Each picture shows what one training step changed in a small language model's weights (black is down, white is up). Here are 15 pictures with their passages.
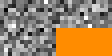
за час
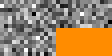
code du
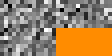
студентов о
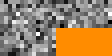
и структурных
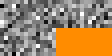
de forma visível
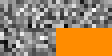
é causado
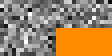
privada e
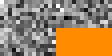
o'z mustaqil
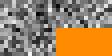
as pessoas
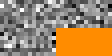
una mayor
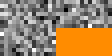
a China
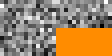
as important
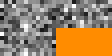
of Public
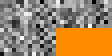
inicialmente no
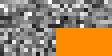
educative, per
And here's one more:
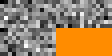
de cauze
